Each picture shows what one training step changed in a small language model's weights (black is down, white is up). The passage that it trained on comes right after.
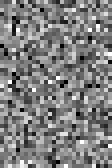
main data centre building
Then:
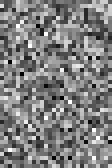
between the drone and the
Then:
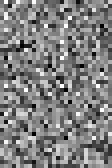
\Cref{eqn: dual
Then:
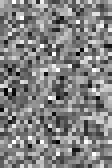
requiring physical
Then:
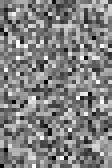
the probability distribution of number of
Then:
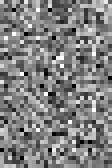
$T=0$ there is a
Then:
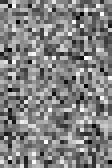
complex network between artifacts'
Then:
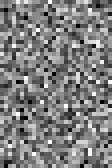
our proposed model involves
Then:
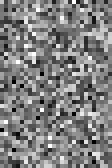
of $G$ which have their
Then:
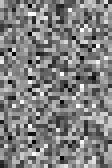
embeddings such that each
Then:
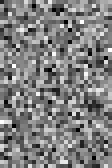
made many people think
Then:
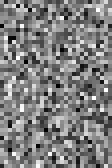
and Contemporary Critical
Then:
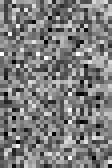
can replace the basic
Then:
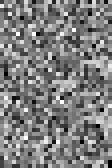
the detector, including the
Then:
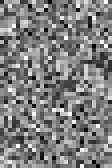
descending manifolds
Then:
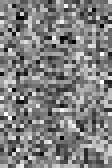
Concatenation and
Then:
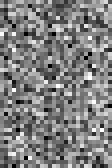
therefore the previous condition is
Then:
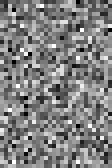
mainly follow \cite[Section
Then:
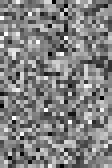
MPC validation.
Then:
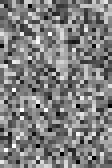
we show that if $D$ is
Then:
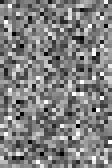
gas sensing and
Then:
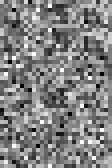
components $F$ and
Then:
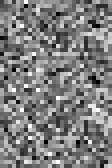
the idea of invoking
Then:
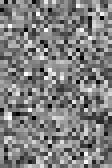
be on 1) legally
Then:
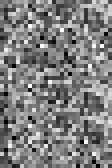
the linear dispersion of the
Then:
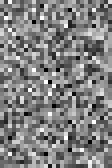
\mapsto \alpha(0)
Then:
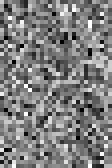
recorded in Poland
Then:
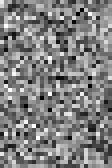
derivatives.} \] As
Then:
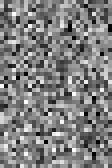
as its frequency of
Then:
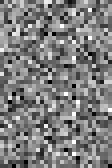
human security. The
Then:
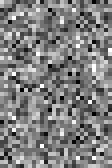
for every $x\in E$.
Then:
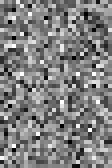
that for all $j\in
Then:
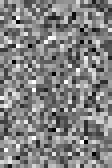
of optical transmission and
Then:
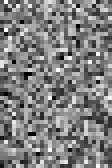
oblique view) In
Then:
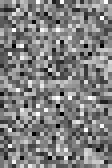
the chiral decomposition of
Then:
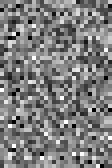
time and cost. 7.
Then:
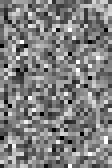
the effectiveness of
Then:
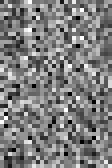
fields \vk.2cm
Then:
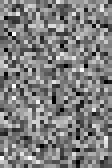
in minutes. Although
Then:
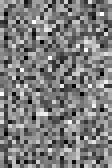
present, several experiments are
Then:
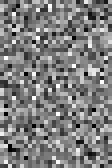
The possibility to easily
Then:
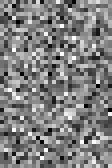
granularity of information and
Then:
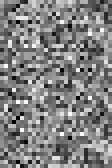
are following:\\ $$
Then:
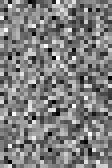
electrodynamic system is
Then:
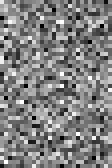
(infinite matrices)
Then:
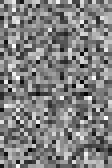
have been able to efficiently
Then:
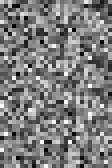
graphic image, but also an information
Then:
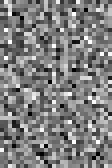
\noindent{\em Proof. }
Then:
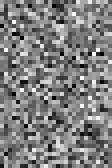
divisor other than
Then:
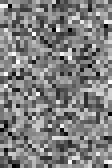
preference for the
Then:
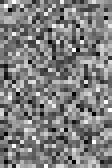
the running time of a
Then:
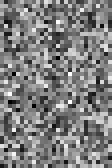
contains an occurrence
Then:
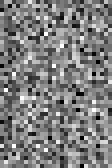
whose weights were
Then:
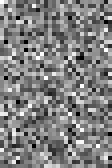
ulcer syndrome
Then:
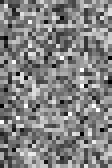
the plots of $\log
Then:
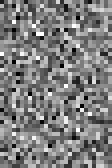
likely openly
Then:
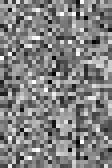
of Translation and
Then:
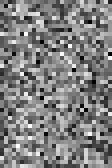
fixed point property as strong as the
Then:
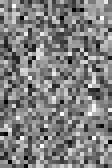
different notion for blocks to
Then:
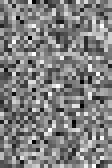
extended to polynomials
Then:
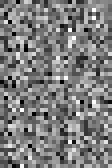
approach not only ensures that the
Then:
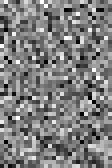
By a result of Fr\o
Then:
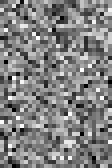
plotting all the values
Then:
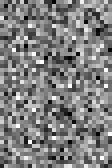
particularly in the field of solar
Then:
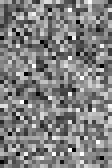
Veterinary Sanitation
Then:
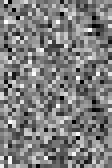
diagram is depicted in
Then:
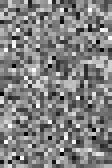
$f(t) \equiv
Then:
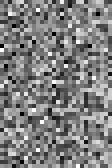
of a few pc for the
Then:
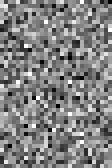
\cite{ven}.\\ It must
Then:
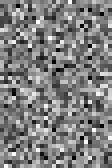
} | $ and to neglect
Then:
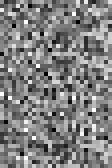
be a sequence of positive numbers
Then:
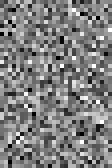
such that $r(\gamma)\cap
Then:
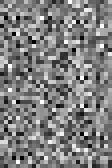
forming region from millimeter
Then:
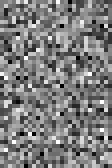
to accomplish fast
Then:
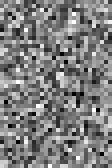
stiffness, rash,
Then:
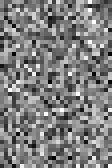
state is stable in the sense
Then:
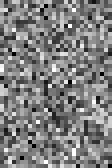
an expansion with universal
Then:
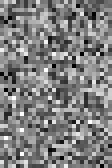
movie (it is
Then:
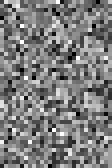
structures of these compounds were
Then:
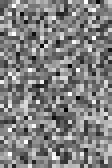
transverse equation \dbitt\
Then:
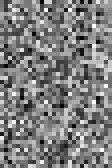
is because there can only be a
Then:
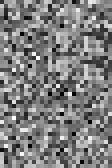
HITs, we provided
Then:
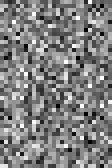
{H}ecke algebras and
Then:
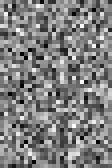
that is, on the set \[
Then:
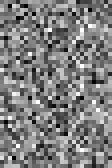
however, does not include the
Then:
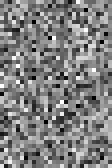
apresentaram alta
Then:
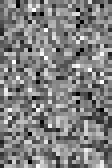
Consulting International.
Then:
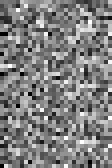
center of the core to the
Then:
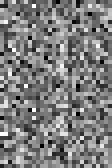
that investors with higher
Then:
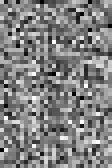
Targets of BBB
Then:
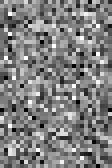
finite sample size. For a fixed
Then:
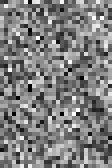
topology. Define a function
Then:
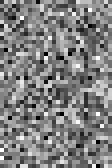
his collaboration network
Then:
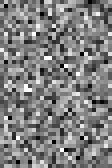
and KMC are located
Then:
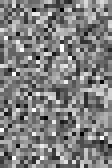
limited to counting
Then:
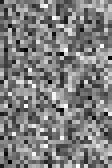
details about the inequality
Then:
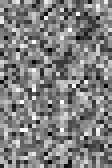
infection cases which will be
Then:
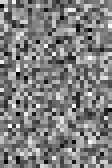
names, especially
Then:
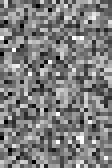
by using squeezed
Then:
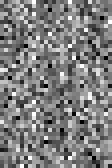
which is an element of the topological
